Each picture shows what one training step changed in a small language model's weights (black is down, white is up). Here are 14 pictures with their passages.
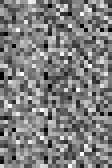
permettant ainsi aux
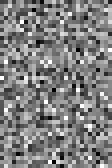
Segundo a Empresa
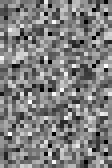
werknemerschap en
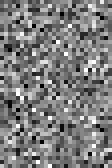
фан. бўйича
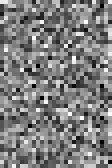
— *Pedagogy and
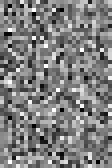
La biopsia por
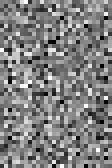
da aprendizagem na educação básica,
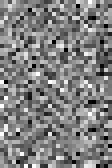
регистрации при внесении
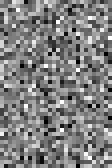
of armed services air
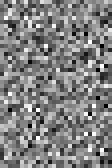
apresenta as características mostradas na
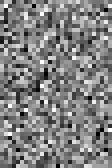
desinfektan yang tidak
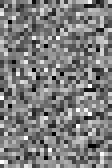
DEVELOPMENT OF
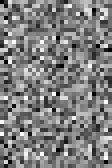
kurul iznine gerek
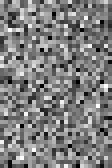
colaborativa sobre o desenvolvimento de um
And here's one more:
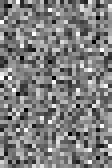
un mois après
